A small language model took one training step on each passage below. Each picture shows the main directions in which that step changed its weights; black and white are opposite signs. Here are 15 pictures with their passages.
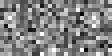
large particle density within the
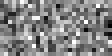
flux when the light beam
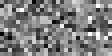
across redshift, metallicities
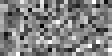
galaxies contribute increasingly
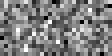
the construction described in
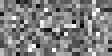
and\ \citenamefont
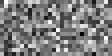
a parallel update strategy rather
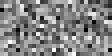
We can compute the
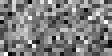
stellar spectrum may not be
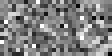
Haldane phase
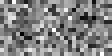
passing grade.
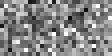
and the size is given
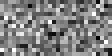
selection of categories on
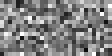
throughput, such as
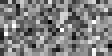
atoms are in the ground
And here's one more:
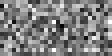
time-scale for variation
